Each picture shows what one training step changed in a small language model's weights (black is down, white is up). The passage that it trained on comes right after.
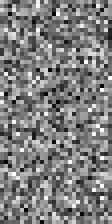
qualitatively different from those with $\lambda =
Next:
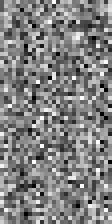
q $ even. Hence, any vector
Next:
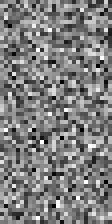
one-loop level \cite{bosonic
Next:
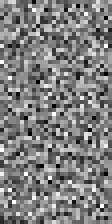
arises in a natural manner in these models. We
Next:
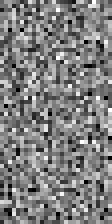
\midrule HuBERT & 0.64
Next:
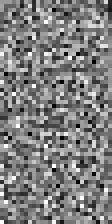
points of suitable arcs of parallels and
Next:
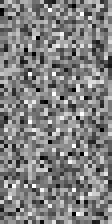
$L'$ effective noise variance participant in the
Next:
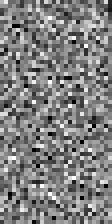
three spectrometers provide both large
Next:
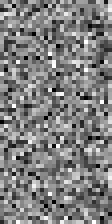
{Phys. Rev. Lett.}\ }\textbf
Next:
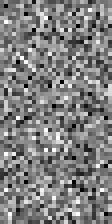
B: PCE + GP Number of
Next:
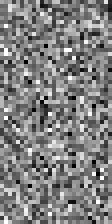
ratio $\gamma$. An initially spherical cloud ($\gamma
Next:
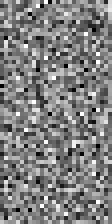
For photon geodesics with impact parameter greater than the
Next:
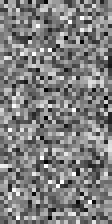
the experimenter issued verbal
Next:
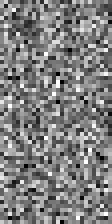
have been analysed in detail in Appendix E of
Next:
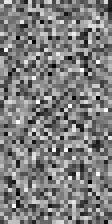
the comoving fluid-frame is
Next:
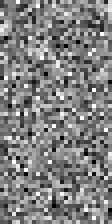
Hence, applying $\mathcal{T}$ always
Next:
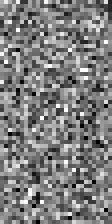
this is not suprising since machine learning
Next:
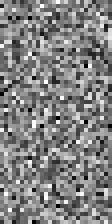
algorithm evolves (from right to left). As
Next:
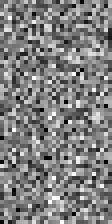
the collective nuclear spin field classically by taking
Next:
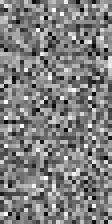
mirror boundary condition incorporated into the correction matrix.
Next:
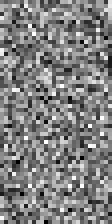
variational algorithm. We measure the expectation value of
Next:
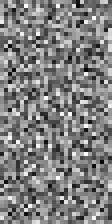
{\mathcal} \newcommand{\imag}
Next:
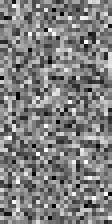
Cox, J.; Mann, M.
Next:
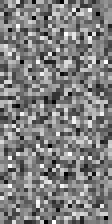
validity arises from the possibility that Large Language
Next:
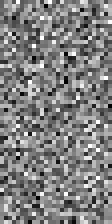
correlators have an unusual time
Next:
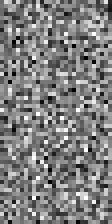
slowing of light propagation to speeds on the
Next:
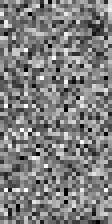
This is further confirmed by the bulk band parity
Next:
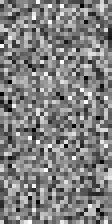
observed with VLBI on mas scales.
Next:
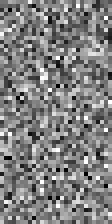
in a \ac{MAE} of
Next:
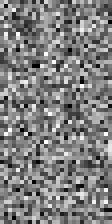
have been concerned with the scaling properties of some
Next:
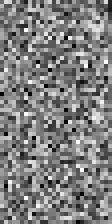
the number of points used to fit the predictions of
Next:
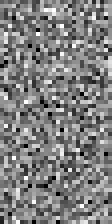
cascade is moving relativistically,
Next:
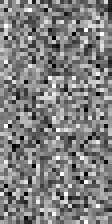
| $\xi$ | Moment of
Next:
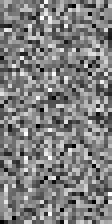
the surface state with no electric field, while in
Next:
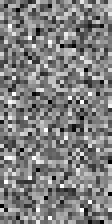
Foundation speech models, self-supervised
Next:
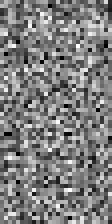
training datasets. For this task, we used the
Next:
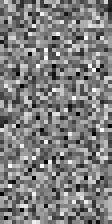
large photometric errors for stars fainter than 20
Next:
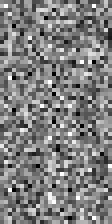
experimental convenience, these pulses are physically reasonable
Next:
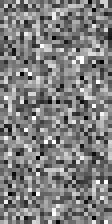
curvature perturbation $\delta R$ obtained according to
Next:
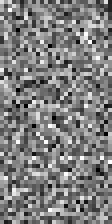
perhaps this is the future and the next
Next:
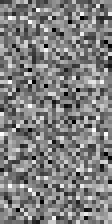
piston assembly raised.
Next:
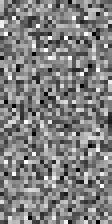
at a sampling rate of 5 Hz. The
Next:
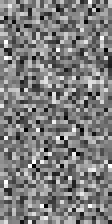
all-order generalization of the BLM approach of
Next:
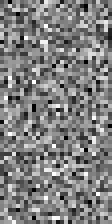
to be important for higher masses such as
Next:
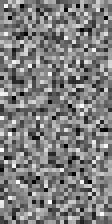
longitudinal waves in a fluid can be written in the
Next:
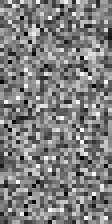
where $r_0$ is the radius of
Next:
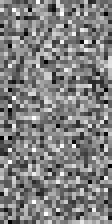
site or mainly multiple site), relative to the
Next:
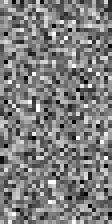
monoxide is expected to remain the preferred
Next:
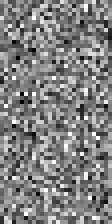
be shown below, to use them instead of some
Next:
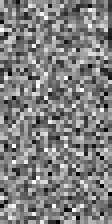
kG) and on 3 September
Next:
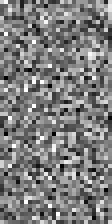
runtime discovery of hardware-specific signals across
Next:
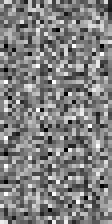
the square root of the total integrated intensity of the
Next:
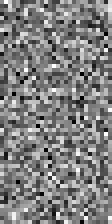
often present compensated spectra by normalizing them
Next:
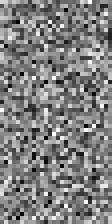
of coarse-grained bead for
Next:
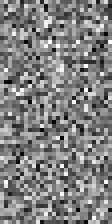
lead-lead collisions at $W =
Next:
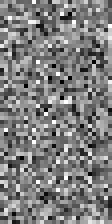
study the DF, namely theoretical modelling and
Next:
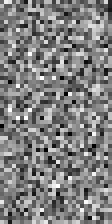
the difficulty of learning cross-modal representations
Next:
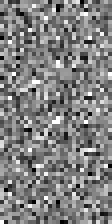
\bibitem{ph02} V. A.
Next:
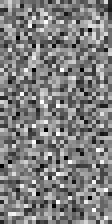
network which is exquisitely sensitive to
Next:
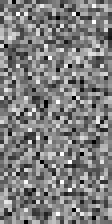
of the yields in the two $\jpsi$
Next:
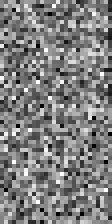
are their volume and resolution. Thus, comparing the
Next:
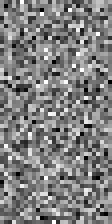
difference in the Sheth \& Tormen
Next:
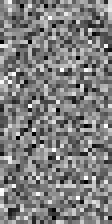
chirp condition used in this work. In
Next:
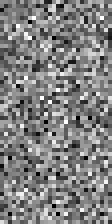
tunneling magnetoresistance (TMR) estimated
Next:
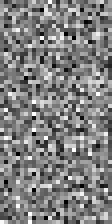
relative discrepancy between the left and right
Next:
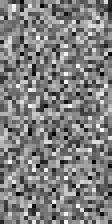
that these ``turbovelocity'' stars will
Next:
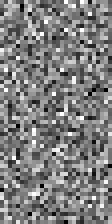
distribution becomes uniform. We compare this scheme, which
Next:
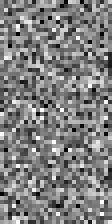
the diffractive key) is correctly implemented.
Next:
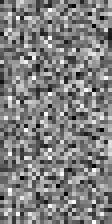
velocity field measurements into an optical flow field prediction
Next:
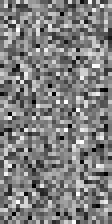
vector $|\psi_{AX}\rangle$ should
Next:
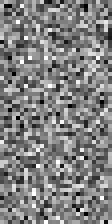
to 25 \% of rated torque.
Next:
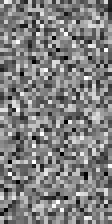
the agent set to be selected, is monotone
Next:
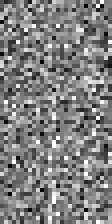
in the region $\De /\ga >
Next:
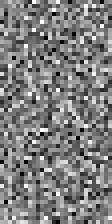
environmental threats [108]. The
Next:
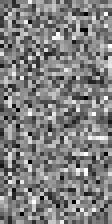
\ref{pqrxyw}, where
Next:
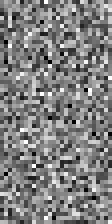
evidence that nearly all galaxies contain supermassive black holes
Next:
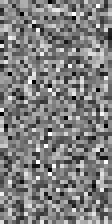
predicted masks from the network trained on
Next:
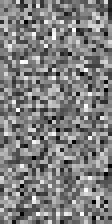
$\tilde G_k$. However, since the
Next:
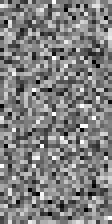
evaluating a new unknown cipher.
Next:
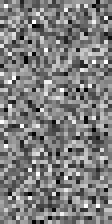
is a generalization of the property proved in the
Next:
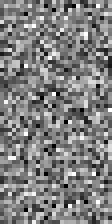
to the energy conservation law, i.e.
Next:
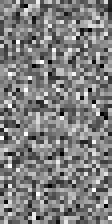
since it may be expected to hinge
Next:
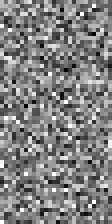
addition of higher representation terms. This problem with action
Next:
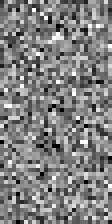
\item \textbf{Warm Start
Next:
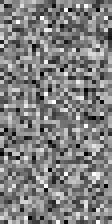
for a 2 micron thick layer of
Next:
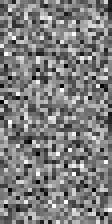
core level should be dominated by the atomic
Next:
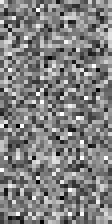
XRISM observations. We find that the two
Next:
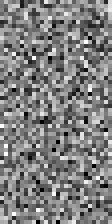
pulsar in their Chandra observations,
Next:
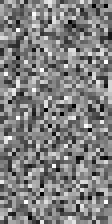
there is a non-adiabatic change in the
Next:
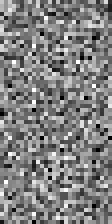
of Fouque's method is that the option
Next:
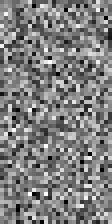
is replaced by a decentralized blockchain system
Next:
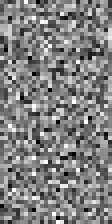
attention map estimation is adopted to aggregate the
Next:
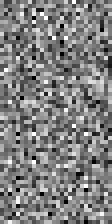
brackets: \begin{eqnarray*}
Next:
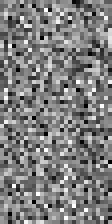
University, Piscataway, NJ
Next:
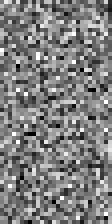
some nonlinear effect. Moreover, due to the relatively
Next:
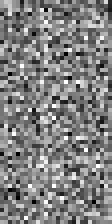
information for reconstruction). We show both components are
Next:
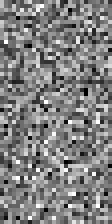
site to the other. That is, with every
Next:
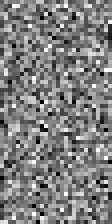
solid lines represent least-squares power-law
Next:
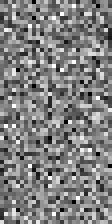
the KNN regression ensemble with varying k parameters,
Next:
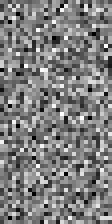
to provide a good match. We therefore recommend using
